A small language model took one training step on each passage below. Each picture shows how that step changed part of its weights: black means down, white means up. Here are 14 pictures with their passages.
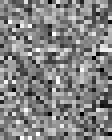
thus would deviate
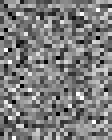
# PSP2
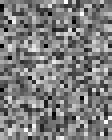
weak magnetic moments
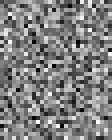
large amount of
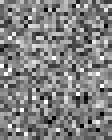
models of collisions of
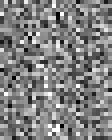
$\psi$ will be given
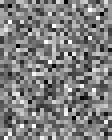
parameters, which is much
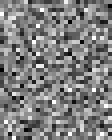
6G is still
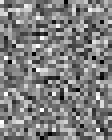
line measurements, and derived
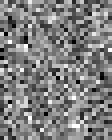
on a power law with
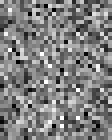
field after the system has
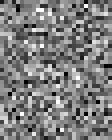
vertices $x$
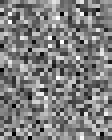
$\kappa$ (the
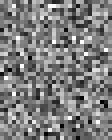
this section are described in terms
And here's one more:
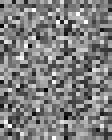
Polarization ---
